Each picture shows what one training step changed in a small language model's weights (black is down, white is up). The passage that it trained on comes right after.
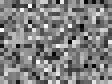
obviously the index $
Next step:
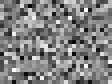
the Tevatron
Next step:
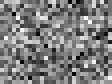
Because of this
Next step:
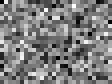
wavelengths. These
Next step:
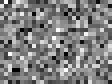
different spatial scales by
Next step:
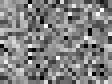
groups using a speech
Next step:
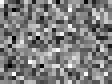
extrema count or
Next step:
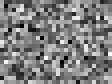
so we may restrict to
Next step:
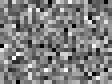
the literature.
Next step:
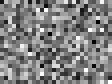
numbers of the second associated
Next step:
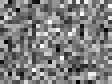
and to test whether
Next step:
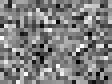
the predicted probability is
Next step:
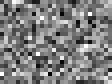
C. Wang, J.
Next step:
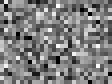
field fluctuations in
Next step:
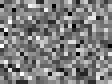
^{\prime })$ then there is
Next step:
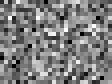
compact symbols for
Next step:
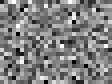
They found that the
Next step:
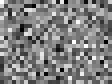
conditions (5) make the
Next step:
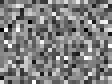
polar decomposition. Hence
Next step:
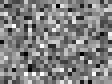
is independent of any subset of
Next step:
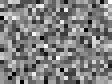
made by Danchin
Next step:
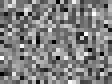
gap at $\Gamma$, in
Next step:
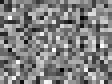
a link from $+1
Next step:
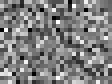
parallel. This
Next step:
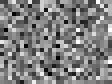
\Id \otimes \,
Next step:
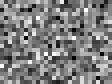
to $\partial X$. It is
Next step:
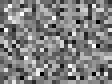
map is a ``good
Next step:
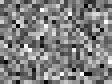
be made: after the
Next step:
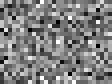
exposures are then
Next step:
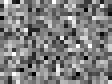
individual systems
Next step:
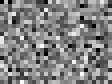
bounded subgroup of
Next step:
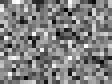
RWA breaks
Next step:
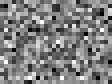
magnitude dimmer
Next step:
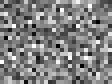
is the canonical,
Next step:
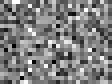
2.2 gives the
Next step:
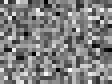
closed homogeneous
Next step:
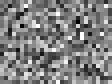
the seeds of the
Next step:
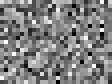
for the complete system. This
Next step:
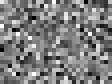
no flux comes in
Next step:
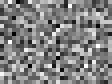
the different PMTs,
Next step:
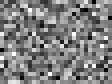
any model or code that
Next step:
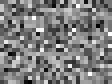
assume that $d^j$
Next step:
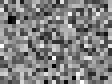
interior of $N$,
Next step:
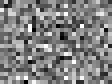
order. \end{proof}
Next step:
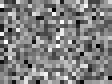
from properties of Killing vector
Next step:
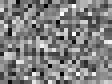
the Light p Shell
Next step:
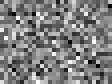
Using positive reflection
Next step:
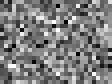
the sine-Gordon
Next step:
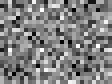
and the open points represent
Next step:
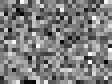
separately $G$
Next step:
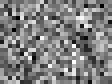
\noindent{\bf Remark:}
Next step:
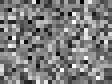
key vector $k$
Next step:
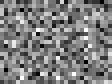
radiation that is polarized
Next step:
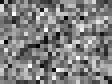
according to the value of
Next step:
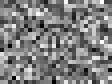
any $a \in G$,
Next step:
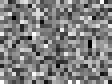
deflection are shown in
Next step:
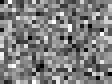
is not the splitting field
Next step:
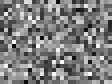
determination of $\bm$,
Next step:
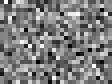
comparable to the energy
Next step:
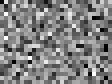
standard statistical
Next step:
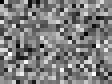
on} \begin{equation}
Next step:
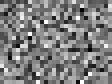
cut types and corresponding
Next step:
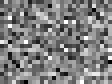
volume the final
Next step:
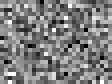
2017 reassessment
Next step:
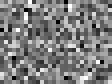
by IC losses but
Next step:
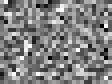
to achieve maximum
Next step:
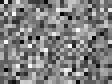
zero, except for
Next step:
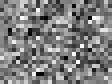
in this manner, we can
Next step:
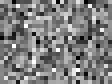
exceptional case,
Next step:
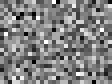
Letter reports on the
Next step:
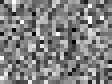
NFW profiles
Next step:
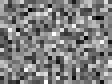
$\xi \beta$ with
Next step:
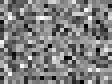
it is in-plane or
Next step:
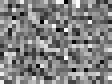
the setting of the problem,
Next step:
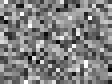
of dissipative processes
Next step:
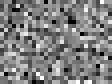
combined with inequality
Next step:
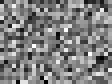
effects, we evaluate
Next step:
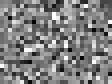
baseline here; this
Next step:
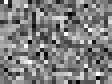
conjecture. The process of
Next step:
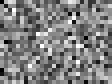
The total angular
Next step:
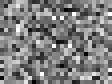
principle possible, however
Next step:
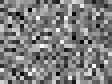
privacy. For the first
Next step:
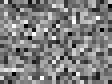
for each $1 \leq i
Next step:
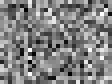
$[M]$ its image
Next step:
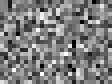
the lemma). Let us
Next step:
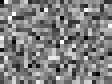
element formation and reionization
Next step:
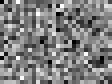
gas temperature distributions
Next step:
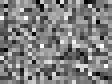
exponential decay.
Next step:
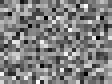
It is a pleasure
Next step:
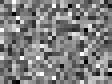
None of the above approaches
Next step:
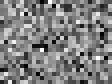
of the massless system. Thus
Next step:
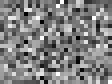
indices of the vertical
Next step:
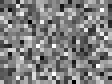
\ee Thus states made
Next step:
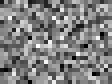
principal minor with
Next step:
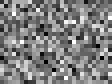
only a small number of variables
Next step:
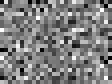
form \begin{equation}
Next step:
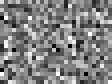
the main text). For example
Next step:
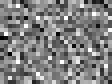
real rational functions bounded
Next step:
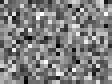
represents an example theoretical
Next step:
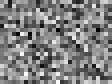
the weights of the
